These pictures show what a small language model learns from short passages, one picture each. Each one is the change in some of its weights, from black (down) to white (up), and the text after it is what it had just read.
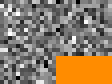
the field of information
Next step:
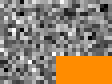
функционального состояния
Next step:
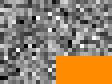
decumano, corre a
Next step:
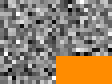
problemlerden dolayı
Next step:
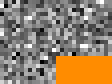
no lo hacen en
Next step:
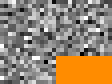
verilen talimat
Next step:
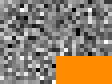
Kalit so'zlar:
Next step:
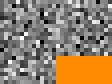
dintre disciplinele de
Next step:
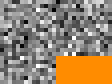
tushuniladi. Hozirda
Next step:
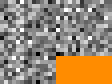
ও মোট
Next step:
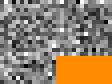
do poder econômico
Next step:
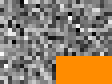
alohida hodisa sifatida
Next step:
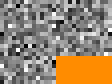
questões sociais e a
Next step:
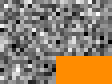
беморнинг 21
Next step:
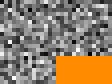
ведучи мову
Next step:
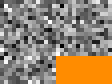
korporativ boshqaruv
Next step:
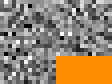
taqqoslash natijalari
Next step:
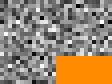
dengan baik dan benar.
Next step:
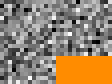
densidade de potência
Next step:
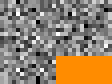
sido negligenciada nas
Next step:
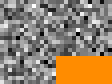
mavjud. Bu bir qator
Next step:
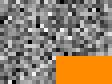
armónicas, en
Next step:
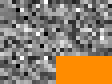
деятельности, с которыми
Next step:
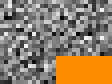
свободы» А.
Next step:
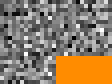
and its chemical
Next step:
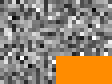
poderia ser identificado como
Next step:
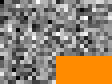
Для разложения
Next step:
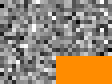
2. Oxirgi
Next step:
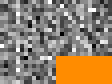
SIRH, le
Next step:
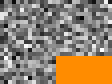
el fin de poder tomar
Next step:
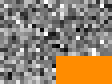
- menjaga - 3)
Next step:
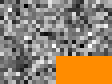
paydo bo‘lgan yangi
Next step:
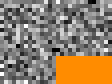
в Европе; к
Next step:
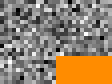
frase positiva o
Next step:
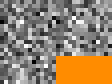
el análisis del grado de
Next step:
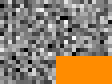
émotionnel favorise
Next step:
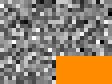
fe'l va sifat
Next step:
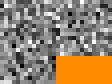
технологических операций,
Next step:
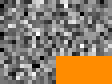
otra parte, las
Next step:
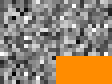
umumiy ovqatlanish
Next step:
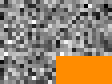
бўлган қатъий
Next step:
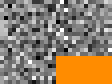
گفت که
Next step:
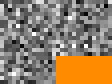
викладачам –
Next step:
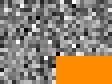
cliente, cuando
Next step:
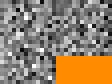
révèlent que
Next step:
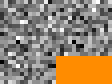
constituida por 228
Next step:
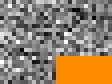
de acordo com cada fase
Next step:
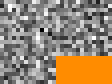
Oliy Majlisi
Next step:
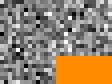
a grande gama de
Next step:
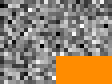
складено не було.
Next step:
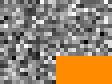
particular al personal de la
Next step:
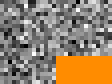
médias de idade
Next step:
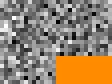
va rus tilidagi ilmiy
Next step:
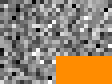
pessoas e/ou o meio
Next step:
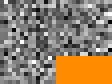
bases de datos biológicas
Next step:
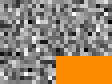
in risalto dal
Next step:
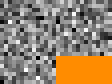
memória longa e
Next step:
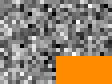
тарбиявий ишларни
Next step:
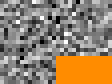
deyilgan savolga
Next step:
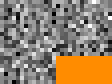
Oxford University Press.
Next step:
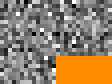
cliente respecto a
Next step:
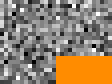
с тем, праймер
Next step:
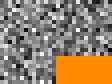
obtenidos. Así,
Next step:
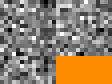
madaniy jarayonlar”
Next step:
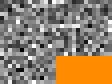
29 августда
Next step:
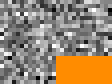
in ikoničnih
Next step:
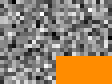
tal sencillez
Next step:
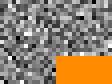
do outro e de como
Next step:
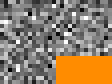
de sub influența
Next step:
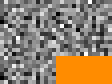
formación Duración total
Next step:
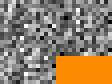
hij o.i.
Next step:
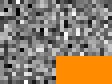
and without
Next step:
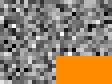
Acreditamos que esses
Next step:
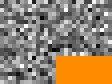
10. Халикулов
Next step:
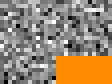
3 panelis.
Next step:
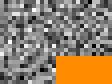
milliy istiqlol
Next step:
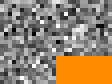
в контексті професійної
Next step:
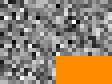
a forma como os estudantes
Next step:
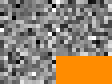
Lê Cao
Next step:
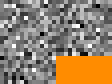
etishda muhim ahamiyat kasb
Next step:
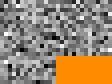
butuh proses penanaman
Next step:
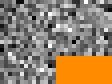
yozishmalarda ham
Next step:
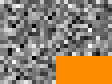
7]. Исходя
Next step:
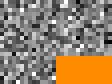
к какому типу
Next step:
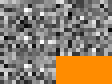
va o'qish
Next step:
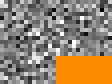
of Islam—the
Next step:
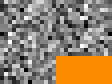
de todo ello los
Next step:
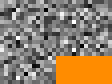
technology, which is a
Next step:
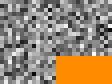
перед свободою часто
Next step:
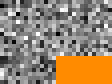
são ações finitas que
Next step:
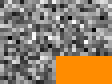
всех отвалов на
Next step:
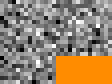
criança deve ser dado
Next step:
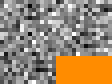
pembuatan batu
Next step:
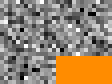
into account their
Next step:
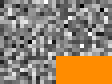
houding van de andere
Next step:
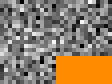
It is evident that,
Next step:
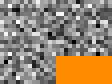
преференции, развитие
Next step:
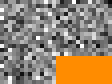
presente volume espone
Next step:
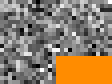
lain atau lingkungan
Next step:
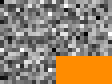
биологически активные
